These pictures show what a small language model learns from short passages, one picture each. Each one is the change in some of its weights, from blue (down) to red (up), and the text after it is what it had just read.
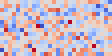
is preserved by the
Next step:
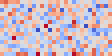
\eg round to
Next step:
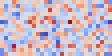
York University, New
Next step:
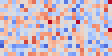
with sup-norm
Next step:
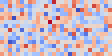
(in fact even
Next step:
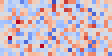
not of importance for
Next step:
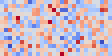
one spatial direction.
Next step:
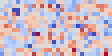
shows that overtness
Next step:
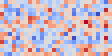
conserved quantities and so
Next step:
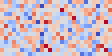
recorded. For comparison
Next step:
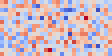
quantum theory of gravity that
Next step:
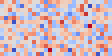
already providing us with
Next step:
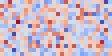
to our reduced values,
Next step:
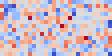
smoothness of the
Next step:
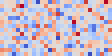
\lambda + 2
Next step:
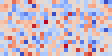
holds for any complex
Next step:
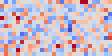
profile design, aiming
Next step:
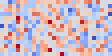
function. Each star was
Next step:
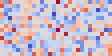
current densities are known at
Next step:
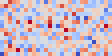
and apply it for
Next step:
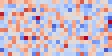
extent of the
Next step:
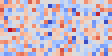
input $\bf u$,
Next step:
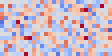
from the two different
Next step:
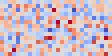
subcomplex in
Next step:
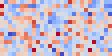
appropriate degree condition have an
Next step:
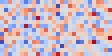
the Fermi surface is
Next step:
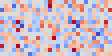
in Ref.2,
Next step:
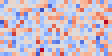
with blue colors are
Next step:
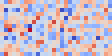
electron capture process by the
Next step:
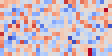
relevant definitions and theorems of
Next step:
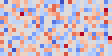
Best results in
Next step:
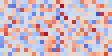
then we see that
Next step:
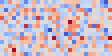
the set of positive real
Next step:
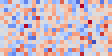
the different samples by the
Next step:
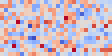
to be solved numerically for
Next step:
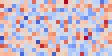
here and below, the
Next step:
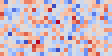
space-time having metric
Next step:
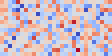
well-known formulas for
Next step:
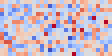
of generalization leave a
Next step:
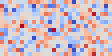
brackets $
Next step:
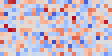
value. It is shown
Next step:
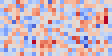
and E. Note that
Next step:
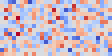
commodity. This
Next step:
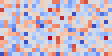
is located outside the
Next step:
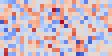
sharing an invariant
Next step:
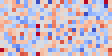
\forall x \in
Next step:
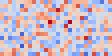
with the noise confined
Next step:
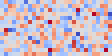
log S-fBM
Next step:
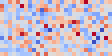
become sizable above
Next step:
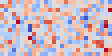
to the diagrams with at
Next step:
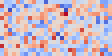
steps, a hill
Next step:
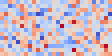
have 12 independent variables,
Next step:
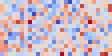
solved by simply checking
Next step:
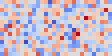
spectral sequence is sparse
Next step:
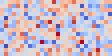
is shown on the left
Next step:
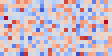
for the binomial
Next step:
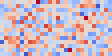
Interpolation problems
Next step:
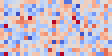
requires solving large-scale
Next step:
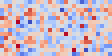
the corresponding reference energy,
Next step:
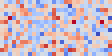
randomly inserted in
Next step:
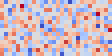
many practical problems (see
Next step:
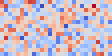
where $\tau$ is
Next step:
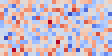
of Cartesian decompositions
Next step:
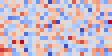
\cdot w)
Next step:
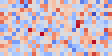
each $1\leq
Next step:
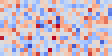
is at least one
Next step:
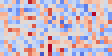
simplicity, explanatory and
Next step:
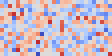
(58) means that
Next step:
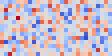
size restriction. Such
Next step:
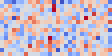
Precessing jets
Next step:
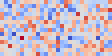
data structures presented in this
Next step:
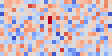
between the electromagnetic and
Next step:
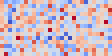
problem. This continuation
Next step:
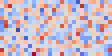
are extracted by the
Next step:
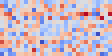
a perfectly isotropic
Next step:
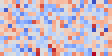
\neq 0$ makes
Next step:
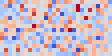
anticharm distributions as
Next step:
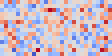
consistent with the simulation
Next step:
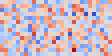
that the random variables
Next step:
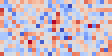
bounded strongly continuous semigroup
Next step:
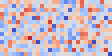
of the interaction strength
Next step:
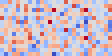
in the line of
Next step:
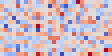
$f \colon
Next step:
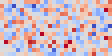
said to be an eigenvalue
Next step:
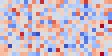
x \\ \gamma &
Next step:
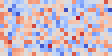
regions far from a given
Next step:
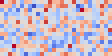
similar procedure, we deduce
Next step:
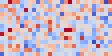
for the predicted value for
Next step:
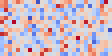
we define: \[
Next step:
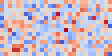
of them is made use
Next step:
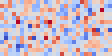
to study the early
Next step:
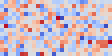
The Est column
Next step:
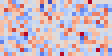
Trans.\ Amer.\
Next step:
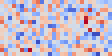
path-integral formalism
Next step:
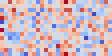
crucial for resilience
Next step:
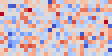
of points of elliptic curves
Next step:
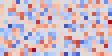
& FEM &
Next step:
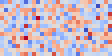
the limit where the three
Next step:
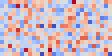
of invasion and
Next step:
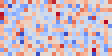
of definite momenta
